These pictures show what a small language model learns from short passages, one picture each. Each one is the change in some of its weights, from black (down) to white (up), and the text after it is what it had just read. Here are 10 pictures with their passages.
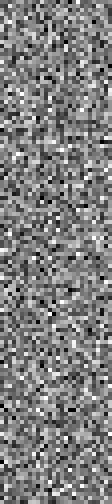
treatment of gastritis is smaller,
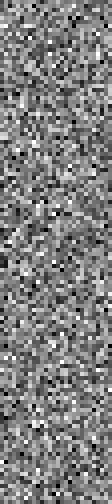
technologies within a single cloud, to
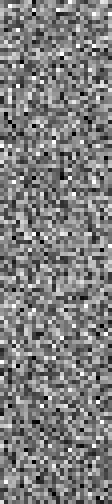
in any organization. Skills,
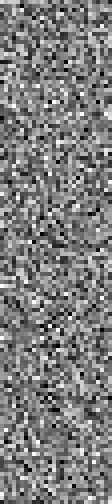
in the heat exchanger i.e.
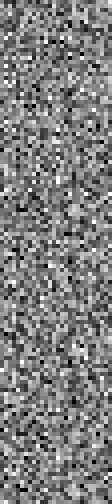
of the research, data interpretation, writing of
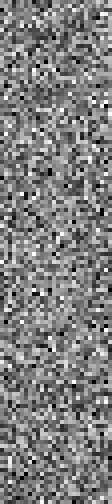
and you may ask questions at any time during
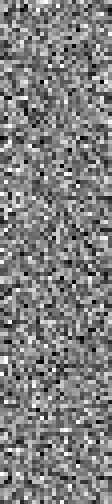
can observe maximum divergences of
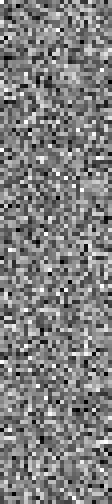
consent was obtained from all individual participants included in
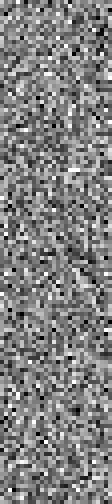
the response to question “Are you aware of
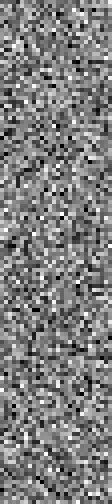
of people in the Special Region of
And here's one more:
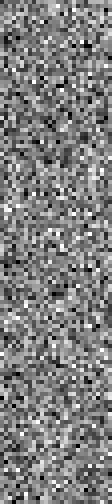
serve as a guide in designing
